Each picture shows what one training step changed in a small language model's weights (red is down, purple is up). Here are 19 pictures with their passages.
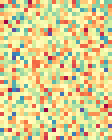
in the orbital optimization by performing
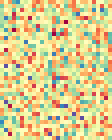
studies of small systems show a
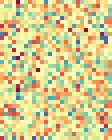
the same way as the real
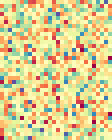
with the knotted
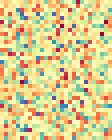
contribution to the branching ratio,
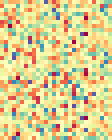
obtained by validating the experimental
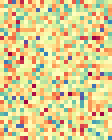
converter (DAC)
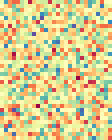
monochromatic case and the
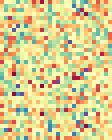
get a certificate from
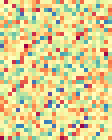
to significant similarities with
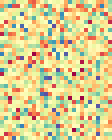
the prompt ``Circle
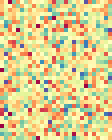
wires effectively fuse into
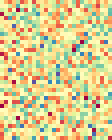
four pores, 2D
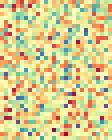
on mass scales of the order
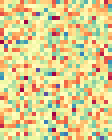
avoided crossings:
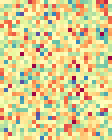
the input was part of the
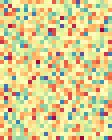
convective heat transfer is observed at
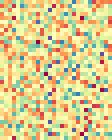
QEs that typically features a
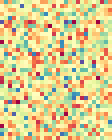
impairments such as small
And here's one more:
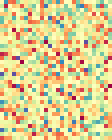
dayside magnetopause and
